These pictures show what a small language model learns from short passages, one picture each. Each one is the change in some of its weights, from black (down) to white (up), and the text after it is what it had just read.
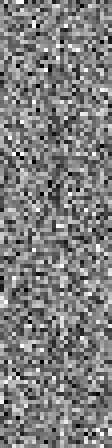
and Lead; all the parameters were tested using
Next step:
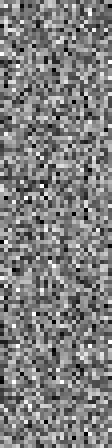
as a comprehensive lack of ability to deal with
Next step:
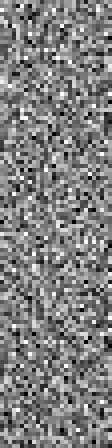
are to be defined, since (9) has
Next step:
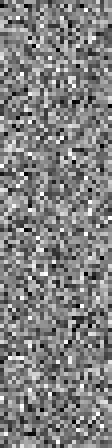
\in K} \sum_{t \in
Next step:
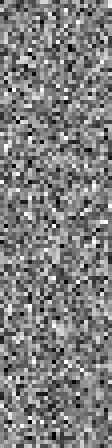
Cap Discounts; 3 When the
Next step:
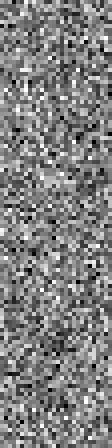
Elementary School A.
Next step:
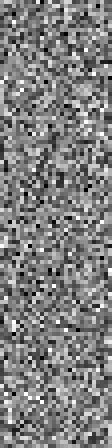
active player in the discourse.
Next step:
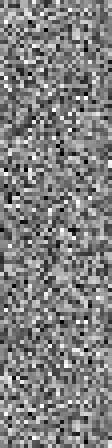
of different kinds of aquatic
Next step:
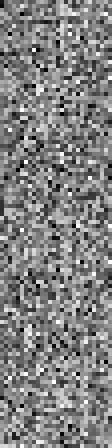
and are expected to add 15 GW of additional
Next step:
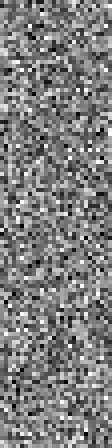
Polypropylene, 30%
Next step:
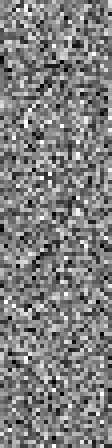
**.zip** archive of the
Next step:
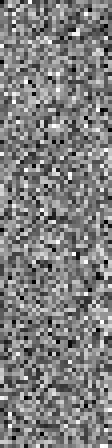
(about local country and agricultural), and other
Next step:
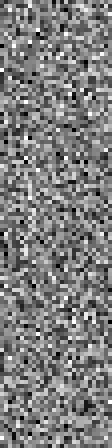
and it will reduce the slow access to
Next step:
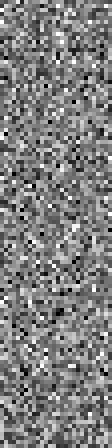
a positive effect on gender, grade,
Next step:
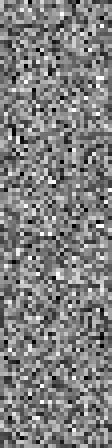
and its amino derivatives [14]
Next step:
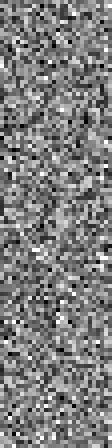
through enhanced use of renewable
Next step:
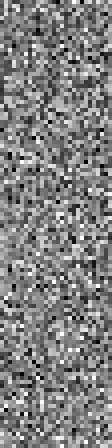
from the near-surface air temperature
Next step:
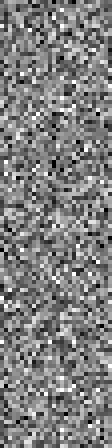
citizens should expect effective spending of these
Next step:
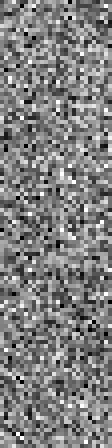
the interests of the provider of
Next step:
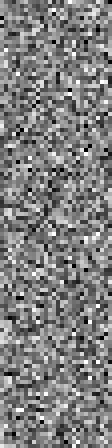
market for fisheries products in the
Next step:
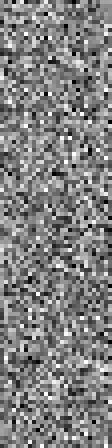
identify and ascertain any child with
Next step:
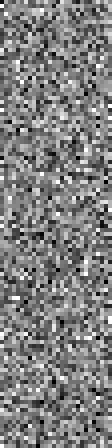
*IEEE Trans. Power
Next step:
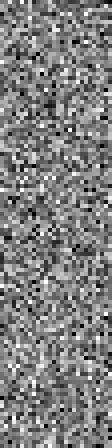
with lows set 21890 No Yes
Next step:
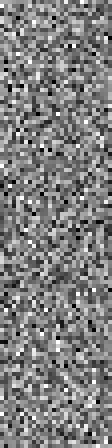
is also a query tab (the
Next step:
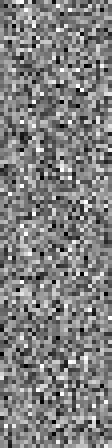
Workplace; Healthcare workers;
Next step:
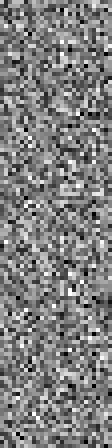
my worldview comes from the film
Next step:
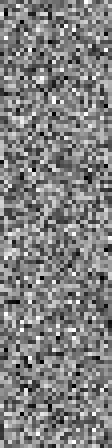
authentication and access control. In the
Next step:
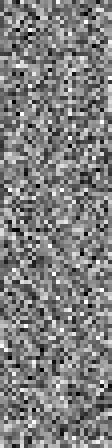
and previous image frames Step 3:
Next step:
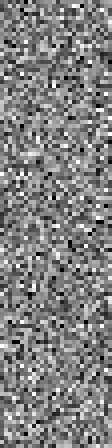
ethanol concentration: 30 g/L of
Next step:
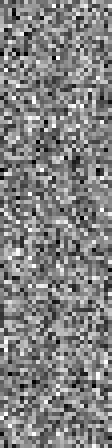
rapidly changing function that reflect the
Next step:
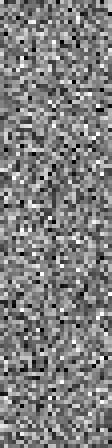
elevated Cho/Cr ratios
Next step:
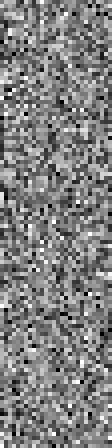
result which summarized in Table 2. The
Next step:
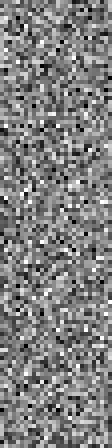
and Sweden, but only the
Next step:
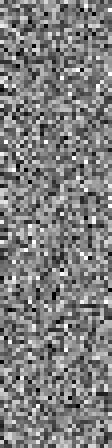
said to have a σ -finite
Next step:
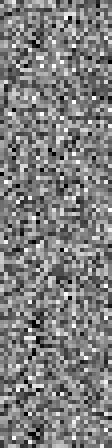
importantly in most DPOs. For
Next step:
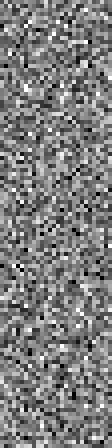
wall composition of the alga, rich
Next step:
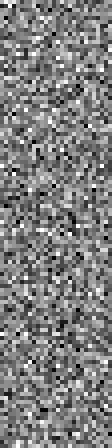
injustice. *"And those who
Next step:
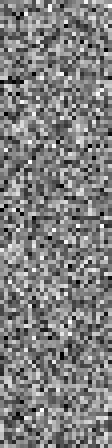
method. For the collection of data Ecological
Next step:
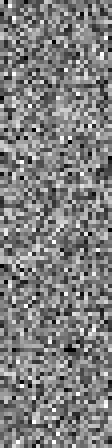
achieve its full potential like lack of participation,
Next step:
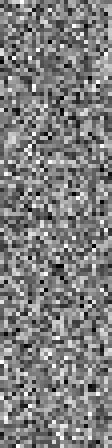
transparency will be assessed against the
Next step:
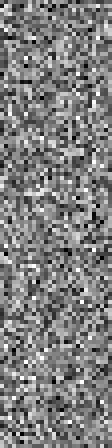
Data on observed electrophoretic mobility
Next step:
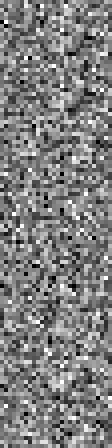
of extracorporeal circulation is
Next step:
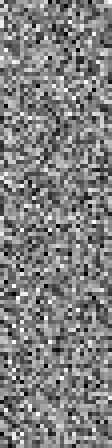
the label for a family or a
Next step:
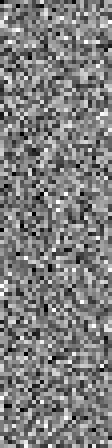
two annotations, with all disputed
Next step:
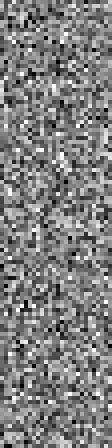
the individual referred to here are changes that are
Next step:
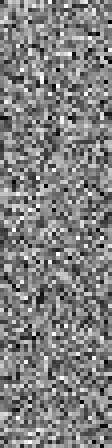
of drug may occur. Electronic patient's
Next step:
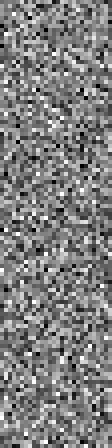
dashed server will be used is case
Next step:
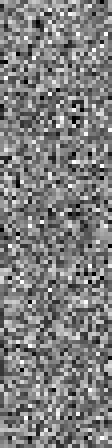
form of prevention against influenza and
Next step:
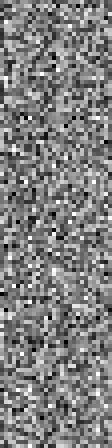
as calculated by subtracting the
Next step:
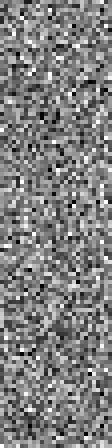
order 27 - (viii)
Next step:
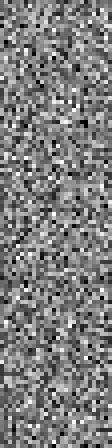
ranks (Wong Kit
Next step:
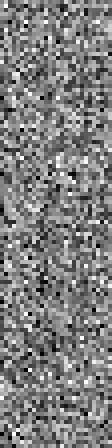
of special importance given the potential benefits of new approaches
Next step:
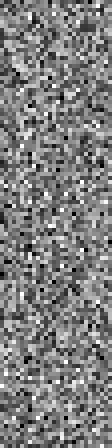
Klochkivska str.,
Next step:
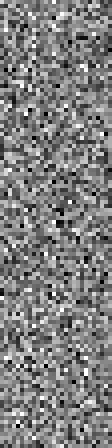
nano aqua citrate
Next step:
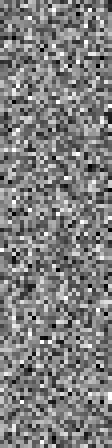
(SHM) is constrained by a
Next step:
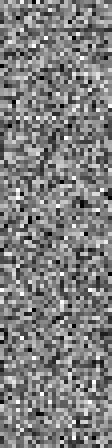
two-fold in ages under 55
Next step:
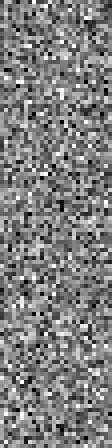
points might vary in their final form.
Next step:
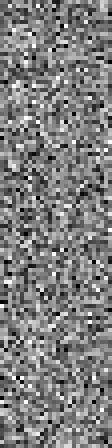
the age group of 2-15 yrs,
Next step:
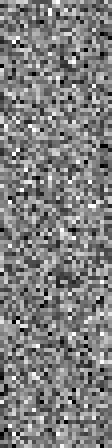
of Mechanical Engineering, The University of
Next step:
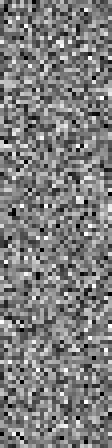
recognized the vital role of the market as
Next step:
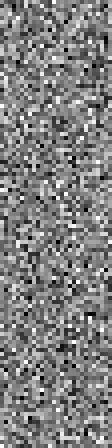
Ikheloa ² and
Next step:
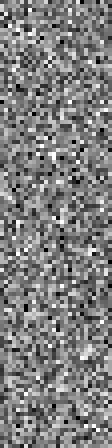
to work in semiconductor manufacturing
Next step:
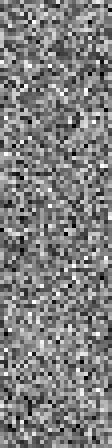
still a great global public health emergency: there
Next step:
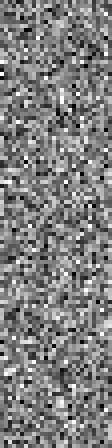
behavioral skills . - Company should
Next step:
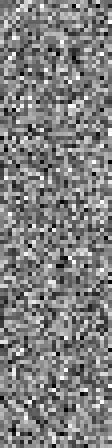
species (Yams) amongst the people of
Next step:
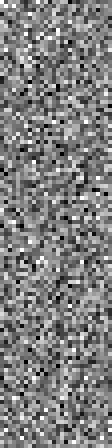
and 60 for the North East region.
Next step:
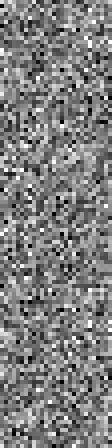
divorced Boman in 1998.
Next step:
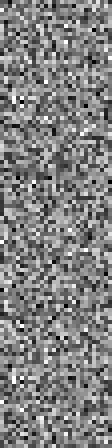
to illustrate the similarities between the
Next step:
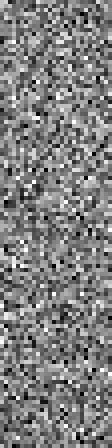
control panel in which the temperature can be set
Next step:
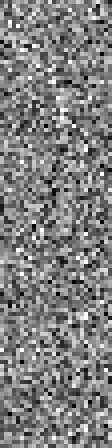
use of modern information technology and its application in their
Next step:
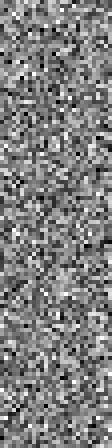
● Action Toolbox
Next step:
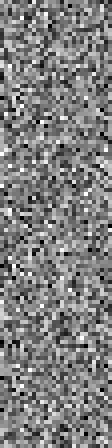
categories of people with limited opportunities for
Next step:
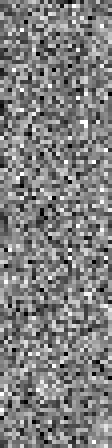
Subhajit Makar³
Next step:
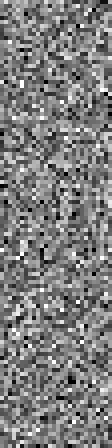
disease, Decrease major adverse
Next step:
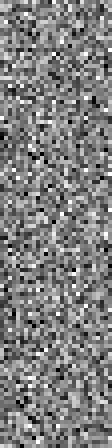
simple mean (\bar{y}_{st})
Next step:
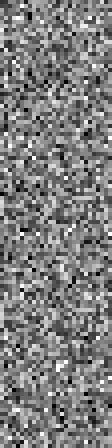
al., 2021). These values are considered to represent
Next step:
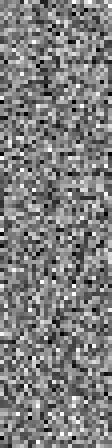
stratosphere, where they quickly
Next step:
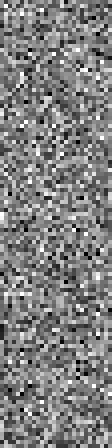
liver echinococcosis in
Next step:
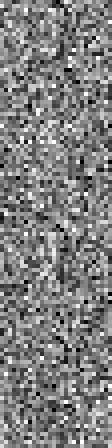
yellow lights gather in the
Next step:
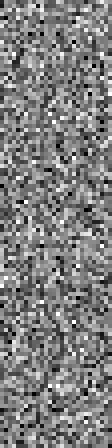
To what extent can discussion forums facilitate
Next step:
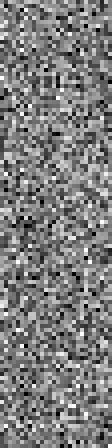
they have no conflict of interest.
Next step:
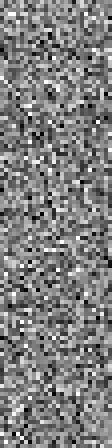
Melchior's⁴ extension of
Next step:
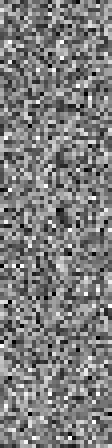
data on students' problems in their character development.
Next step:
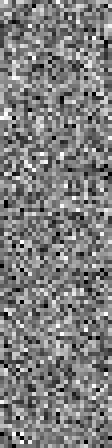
Graphs will show the frequency of treatment
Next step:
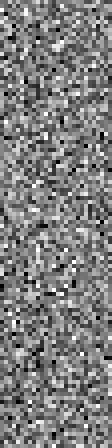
Second, we recruited patients with
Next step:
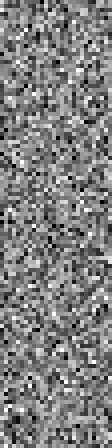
funding is fundamental to all initiatives within knowledge
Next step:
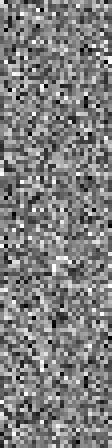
perception of students in a technical writing class at
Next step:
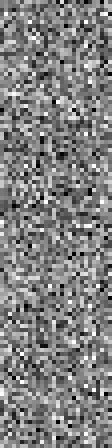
*Network Information Theory*,
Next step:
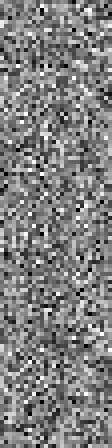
Dutch cities. Regular trading
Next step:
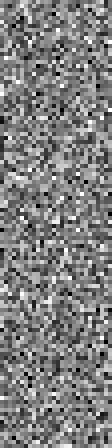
much influence such as salary, job security,
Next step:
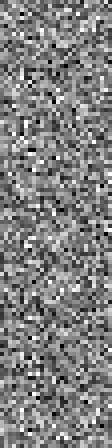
UNIT NURSES: A
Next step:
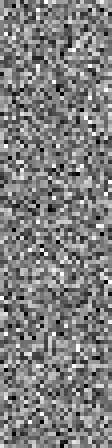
party has public and private key in order to
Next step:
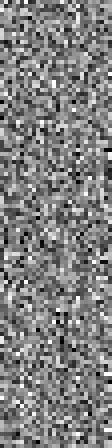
is that step by step navigation of
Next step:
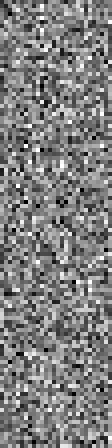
P, resulting in high costs and severe environmental
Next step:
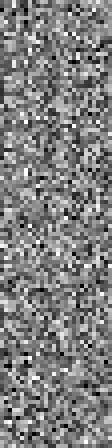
from this study were summarized in the following
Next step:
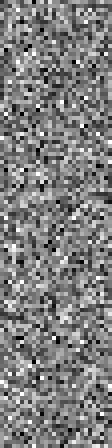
manufactured in India (30%;
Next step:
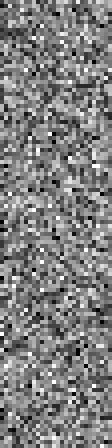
health service as it is understandable due to the
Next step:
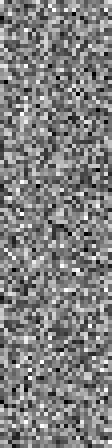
top left of the image. Figure 3 shows the
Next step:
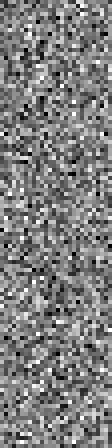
Lagrange Multiplier
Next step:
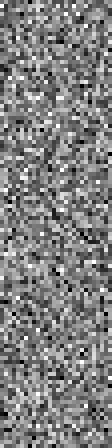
= (\text{Total females} /
